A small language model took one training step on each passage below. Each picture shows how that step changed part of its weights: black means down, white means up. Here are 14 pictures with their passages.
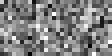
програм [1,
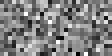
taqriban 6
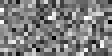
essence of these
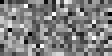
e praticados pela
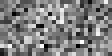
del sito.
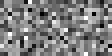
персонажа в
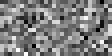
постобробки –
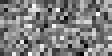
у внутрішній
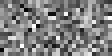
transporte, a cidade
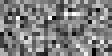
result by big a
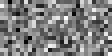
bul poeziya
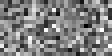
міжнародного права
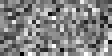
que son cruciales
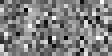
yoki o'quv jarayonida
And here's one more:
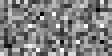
ten sposób
